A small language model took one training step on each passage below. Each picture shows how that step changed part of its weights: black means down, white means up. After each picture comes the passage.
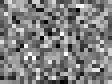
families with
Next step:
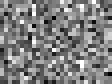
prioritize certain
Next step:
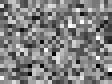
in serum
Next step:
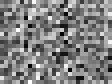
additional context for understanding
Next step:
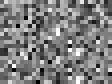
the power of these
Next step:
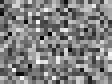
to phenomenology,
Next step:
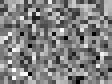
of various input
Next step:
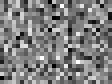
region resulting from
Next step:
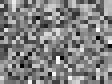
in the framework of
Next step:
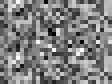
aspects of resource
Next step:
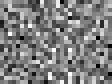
The photon loss
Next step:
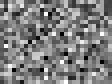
profiles were generated
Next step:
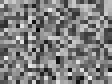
the performance of the
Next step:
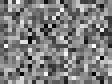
assessment mechanisms were
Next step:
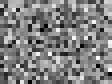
in the paper is
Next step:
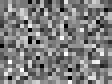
The performance is measured
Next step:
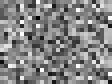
bu esa
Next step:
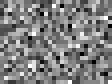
shows that individuals
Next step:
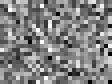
It can be
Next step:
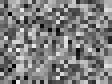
on the right side
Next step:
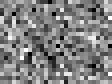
living cells was
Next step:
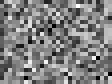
challenges. Therefore,
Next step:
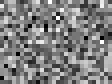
List of
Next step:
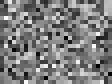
were reviewed to
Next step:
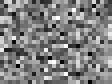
did not provide certain
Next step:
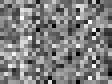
developing countries.
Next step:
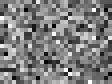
usually do not
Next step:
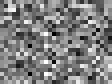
include external environment
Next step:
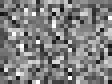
but is blind
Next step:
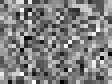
purpose of
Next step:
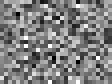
free education,
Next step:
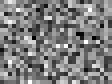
plant characters The
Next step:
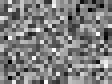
be broken
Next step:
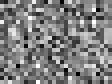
upon excitation
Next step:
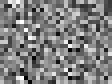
factor and the
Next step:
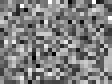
and distances
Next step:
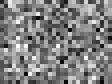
across time for
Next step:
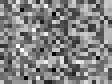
rate, its
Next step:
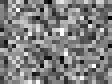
coefficient over time.
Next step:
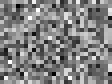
the radial charge
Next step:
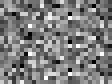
While available solutions
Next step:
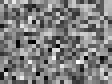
a safe
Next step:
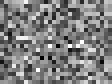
any matter, but
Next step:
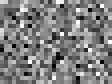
Both strength
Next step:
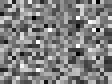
require use of
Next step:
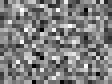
case where either the
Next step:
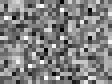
calculating the decay
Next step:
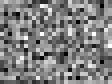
practical applications, we
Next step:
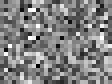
sheet methods for
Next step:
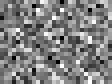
updated version of
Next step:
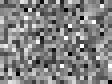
recent recession
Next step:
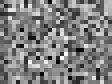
than the value found
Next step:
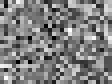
structure appears more
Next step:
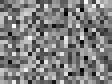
breaking down
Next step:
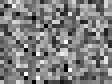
treatment effect,
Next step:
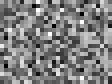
recruited in
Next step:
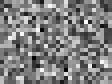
vanishes and
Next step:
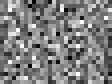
presented for determining
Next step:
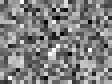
tree plan which
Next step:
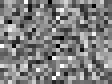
produce very similar
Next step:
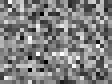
sets of X
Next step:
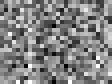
renewable natural
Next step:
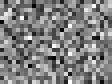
latent variable relationship
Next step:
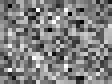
overall means for factor
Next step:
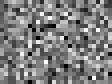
and refraction
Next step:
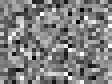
ideas and knowledge
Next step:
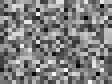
also like to show
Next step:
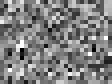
can be used for
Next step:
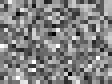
conformal value
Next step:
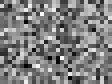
the condition. In
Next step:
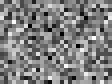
initial size (on
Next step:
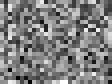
transfer methods on different
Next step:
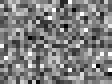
regular term in the
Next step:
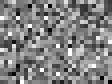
proper antenatal
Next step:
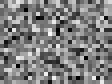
between a pair of
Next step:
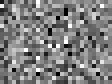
ever, and
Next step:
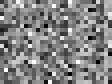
facts is that
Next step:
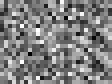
km at
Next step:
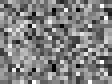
seedling age
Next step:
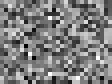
educational and
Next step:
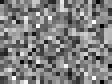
the kinetic
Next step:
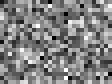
discretion that
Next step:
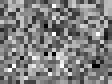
is difficult for
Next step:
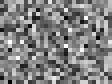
of reduction decreases
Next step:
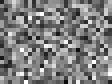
and demand.
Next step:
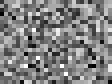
to facilitate
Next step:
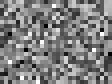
is a network.
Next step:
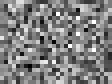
it depends on many
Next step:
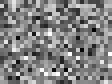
in modifying
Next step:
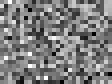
exercise the
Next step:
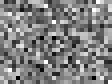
failure rate of
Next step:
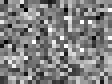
these lesions
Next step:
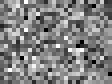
some support for
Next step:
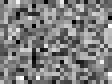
computations and
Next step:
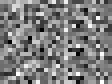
where it is
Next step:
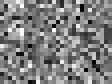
obtain accurate measurements
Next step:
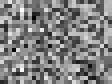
study the implications
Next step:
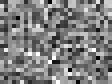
method using a number
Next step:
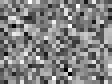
that link delay
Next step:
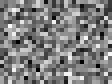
phone numbers,
